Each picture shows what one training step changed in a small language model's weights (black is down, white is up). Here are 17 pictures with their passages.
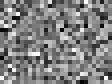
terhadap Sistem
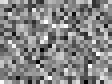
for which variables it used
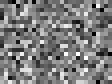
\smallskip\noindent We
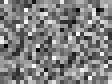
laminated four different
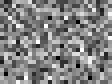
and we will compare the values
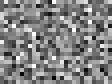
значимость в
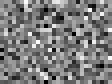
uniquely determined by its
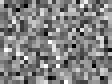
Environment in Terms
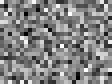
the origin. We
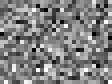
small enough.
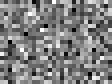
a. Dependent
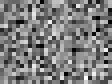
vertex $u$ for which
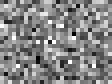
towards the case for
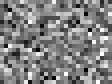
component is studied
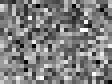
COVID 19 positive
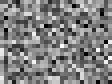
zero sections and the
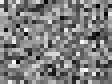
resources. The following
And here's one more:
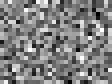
again almost
